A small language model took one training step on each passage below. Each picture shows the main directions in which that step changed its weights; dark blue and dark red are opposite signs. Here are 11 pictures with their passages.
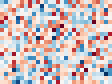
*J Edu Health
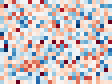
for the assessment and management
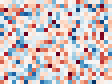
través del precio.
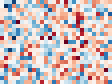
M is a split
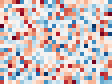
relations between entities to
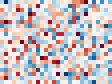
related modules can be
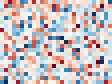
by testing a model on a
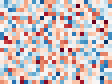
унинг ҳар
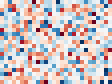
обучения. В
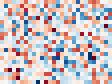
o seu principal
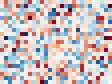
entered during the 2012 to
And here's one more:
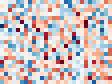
heating of oil on the
